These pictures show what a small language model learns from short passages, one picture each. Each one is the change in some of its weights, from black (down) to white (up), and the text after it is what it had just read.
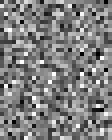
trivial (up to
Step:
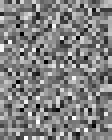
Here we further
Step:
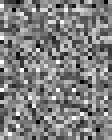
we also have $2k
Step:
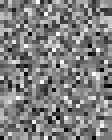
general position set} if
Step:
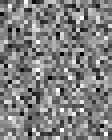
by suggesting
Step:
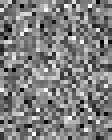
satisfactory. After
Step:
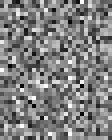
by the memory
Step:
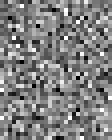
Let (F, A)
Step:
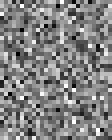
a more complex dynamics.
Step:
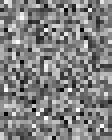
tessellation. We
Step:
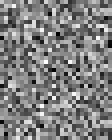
the DP applied
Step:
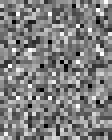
flat owing
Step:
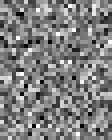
flat rotation
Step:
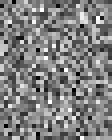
dynamical center of the
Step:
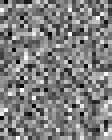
percent) terms. The
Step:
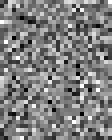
pressure difference between
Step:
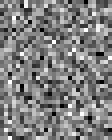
from teachers and
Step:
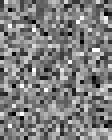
lower through-plane
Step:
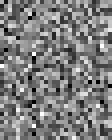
been assessed in the
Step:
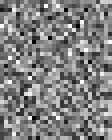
larger scatter
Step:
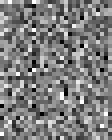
has been proposed by
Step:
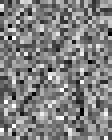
they are the heart of
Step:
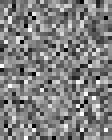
potential diagnostic
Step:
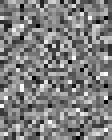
extra action of $ X
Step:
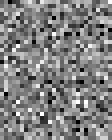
support students’ ability
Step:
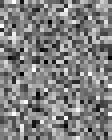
particularly simple:
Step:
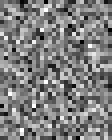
vomiting &
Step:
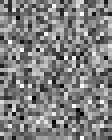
Namely, we show
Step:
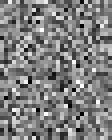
the centre of the
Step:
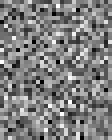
m_i \qquad
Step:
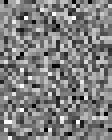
a convex function and
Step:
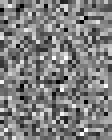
some $P\in
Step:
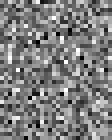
approach has been further
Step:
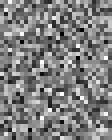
forms have been tested
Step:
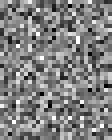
the displacement of
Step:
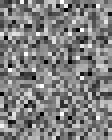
the membrane
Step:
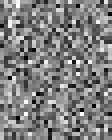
maximization problem subject to
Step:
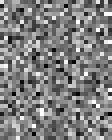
provided in the end of
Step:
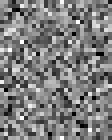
content Learners
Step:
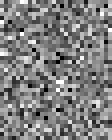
data. The imputed
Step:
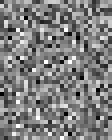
that in each experiment the
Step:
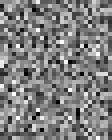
have been analyzed which
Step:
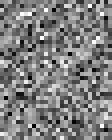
olfactory or
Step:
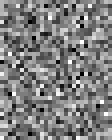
desideratum to
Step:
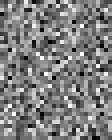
by comparing the
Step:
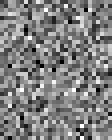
in turn, depend
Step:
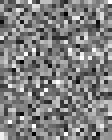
potential. In this way,
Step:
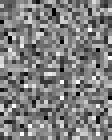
is of type 1 iff
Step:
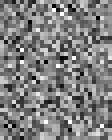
participation. Such
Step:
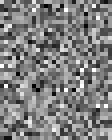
strengthen their
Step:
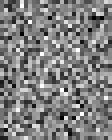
fits the result from the
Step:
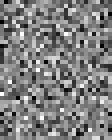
According the
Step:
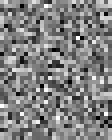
When translating these
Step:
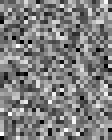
an isomorphism of
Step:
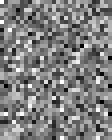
was responsible to
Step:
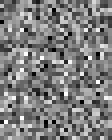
is treated more
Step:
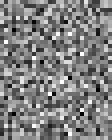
of the first moment
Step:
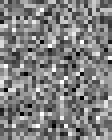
of the energy extraction
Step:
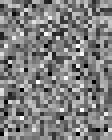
function derivatives, then
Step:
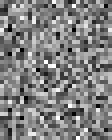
\X$, risk
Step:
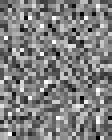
a sensible fit is
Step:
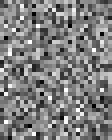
show that the toluene
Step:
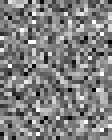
In {\em Computers
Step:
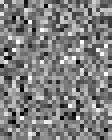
from his time as a
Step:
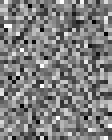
resulting confision in
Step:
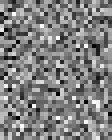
be set equal to
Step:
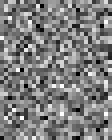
the infrastructure has
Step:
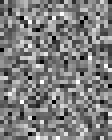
is possible that some decay
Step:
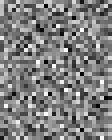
the average interest rate of
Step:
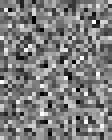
the plane of the
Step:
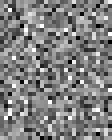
incident light
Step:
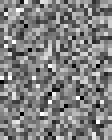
algorithm and its value is
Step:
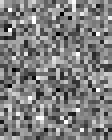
geometric generalized
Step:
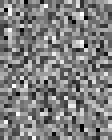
topology inherited
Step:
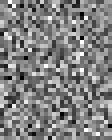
architecture between
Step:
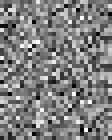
deepest valley
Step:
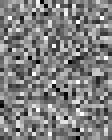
optional block model**
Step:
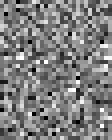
oscillator. The
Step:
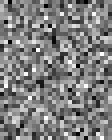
M_4)$ must be
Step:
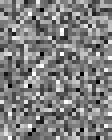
specialization$\} =
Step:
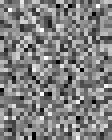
the fake distribution do
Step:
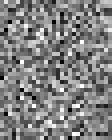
holes of K
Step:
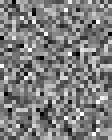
the life and work
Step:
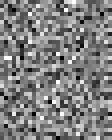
specific motor
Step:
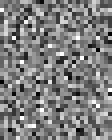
the end of the simulation
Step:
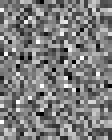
the importance of a
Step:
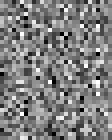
trees, we work
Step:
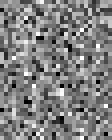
the statistical analysis
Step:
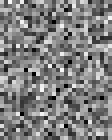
of its greater
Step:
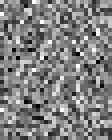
when employing our
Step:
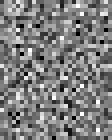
the $\dt$
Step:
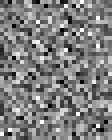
Therefore, the main
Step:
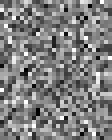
these events indicates that
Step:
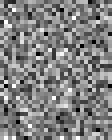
a single vortex.
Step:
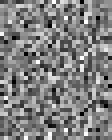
pieces of
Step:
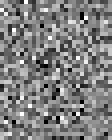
call splitting
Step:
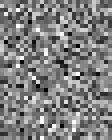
magnetic field. The
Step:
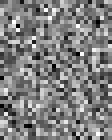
is most amplified
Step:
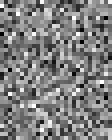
Meaning of
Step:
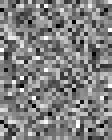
dissipation. The
